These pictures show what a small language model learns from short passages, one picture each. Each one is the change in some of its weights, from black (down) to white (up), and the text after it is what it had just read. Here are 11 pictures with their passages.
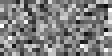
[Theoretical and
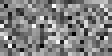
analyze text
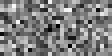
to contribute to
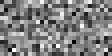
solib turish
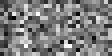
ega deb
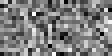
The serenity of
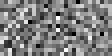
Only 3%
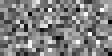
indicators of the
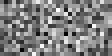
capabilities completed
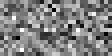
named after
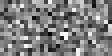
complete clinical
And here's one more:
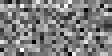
instructor –
